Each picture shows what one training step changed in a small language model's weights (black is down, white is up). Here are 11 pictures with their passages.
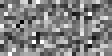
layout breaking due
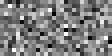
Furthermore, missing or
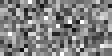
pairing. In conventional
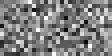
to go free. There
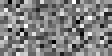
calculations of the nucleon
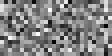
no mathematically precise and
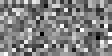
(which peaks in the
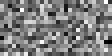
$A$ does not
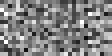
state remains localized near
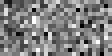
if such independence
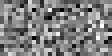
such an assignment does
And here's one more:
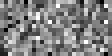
'slim disk'
